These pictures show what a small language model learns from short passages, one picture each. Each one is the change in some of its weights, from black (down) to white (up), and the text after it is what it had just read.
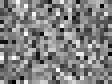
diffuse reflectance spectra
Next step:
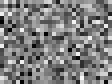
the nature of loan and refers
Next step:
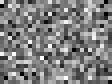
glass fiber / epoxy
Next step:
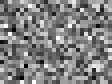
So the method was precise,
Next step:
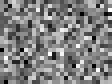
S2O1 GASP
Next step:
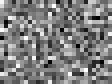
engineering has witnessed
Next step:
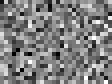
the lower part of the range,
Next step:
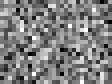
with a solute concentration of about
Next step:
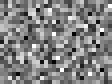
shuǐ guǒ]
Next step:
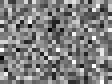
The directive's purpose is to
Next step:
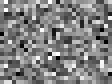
the main determining factor in the
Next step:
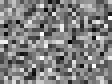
the study is to investigate the influence
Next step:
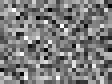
been written by me and is
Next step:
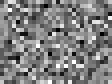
the formation of these cracks could
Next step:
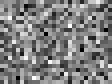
practices while fraud prevention as
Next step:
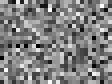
restoration with the addition of
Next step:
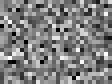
Emission Rates from the
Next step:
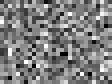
and GPS module. Data
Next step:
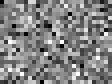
that was suited to the language's
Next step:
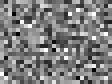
utilization and spread foods such
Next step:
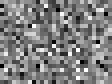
the sample solution was 5 μL.
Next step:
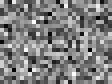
knowledge that not only advances academic understanding
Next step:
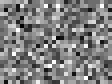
In Kinne, O
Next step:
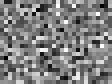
hole in the half corner
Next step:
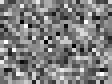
result of redesigning the existing
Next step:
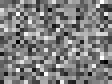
widely distributed of the
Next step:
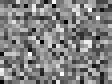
sufficient for visual interpretation of many
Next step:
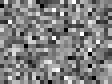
characteristics of corn grain under the
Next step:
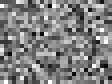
data in the cloud. The application
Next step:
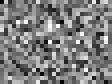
mapping the subvoxel
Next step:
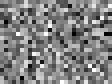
Table 19: Comparison of the
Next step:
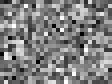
departure you usually have little
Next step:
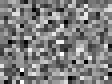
second event included a man-made
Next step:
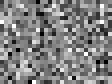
different metabolic pathways. In
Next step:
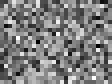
and accumulation in higher plants.
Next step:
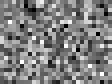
mixtures, one SCC
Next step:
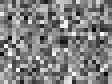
individuals. The number of men and women
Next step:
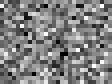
his incredible control of water.
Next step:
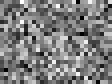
be notified to the board
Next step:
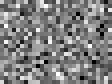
mean scores of the human resources
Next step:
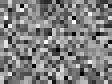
properly and can also demonstrate this
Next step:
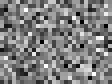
drainage areas. Pt.
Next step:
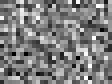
decorate himself with
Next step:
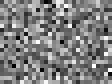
for a cell division, and
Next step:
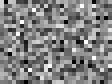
grant agreement ID:
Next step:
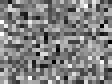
presents an efficient and fast
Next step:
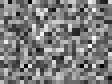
are isotropic,
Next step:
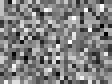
student has a unique, learning style,
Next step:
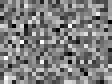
(Section 2.6), and
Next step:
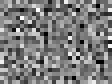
Sire Morose sub
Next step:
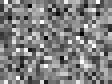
belongs to class 'C'
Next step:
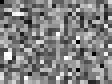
this life. If we elaborate
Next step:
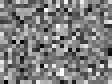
higher impact on the predicted outcome
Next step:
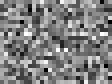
from the design and dissemination of
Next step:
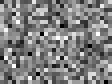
interrelated. Therefore, the aim of
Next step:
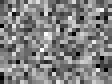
colors in interior design and
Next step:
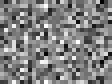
et al. 2015). There is no
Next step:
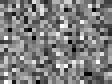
performance. Therefore, the companies must
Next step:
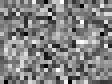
more eager to learn new.
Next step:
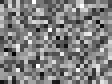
intervention, which are crucial for
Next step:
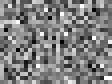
environmental conservation, environmental responsibility, and
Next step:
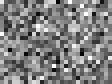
D. Annual report:
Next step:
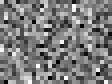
and bone lengthening with a
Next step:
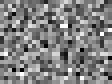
research process. 6. There is a
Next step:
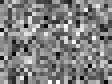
of the contribution to the value of
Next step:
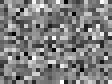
Mecca to Medina
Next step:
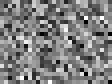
can be opened through the
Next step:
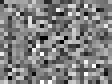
to literature review, the researcher had identified
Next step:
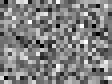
map of the failed surface was
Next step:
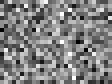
successfully reject noise hits and
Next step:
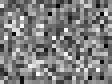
For each trial, an offline
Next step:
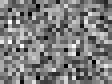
of policies to support innovative solutions for important
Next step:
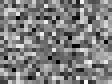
been working towards inclusive education for
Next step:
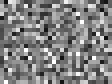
j using Newton-Raphson
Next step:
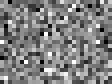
in Practice In this section,
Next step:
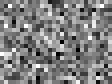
pavilion (Master's
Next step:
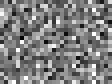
is rejected with a p -value
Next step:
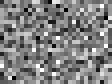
are locked into a specific three
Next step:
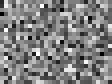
double spacing between
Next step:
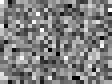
T-cell epitopes
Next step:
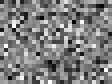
crack tip at the
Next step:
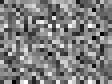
the coefficients of
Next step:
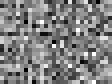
how these platforms may shape and
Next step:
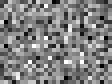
of which are perhaps less
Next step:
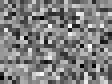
module and by (2)
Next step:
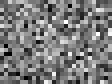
met the good criteria. Thus, the
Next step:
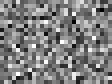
rose to the challenge collectively
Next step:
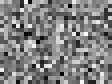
its interpretations of the parameters
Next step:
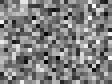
solution into three cases: Case
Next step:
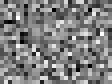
g⁻¹). Depending on
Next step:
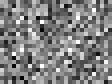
started adopting digital customer services
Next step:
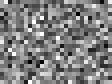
two groups discern this key
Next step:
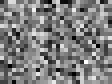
work mandated by the text for
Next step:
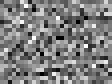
reacts with quinoline and
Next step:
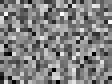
system science, and biological science.
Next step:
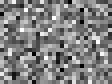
awareness, reduced communal dining,
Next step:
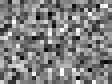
molecular diffusion is proportional
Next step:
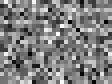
causes this paper to be
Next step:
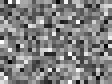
Key Words – total viable
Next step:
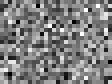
season Treatments Fibre
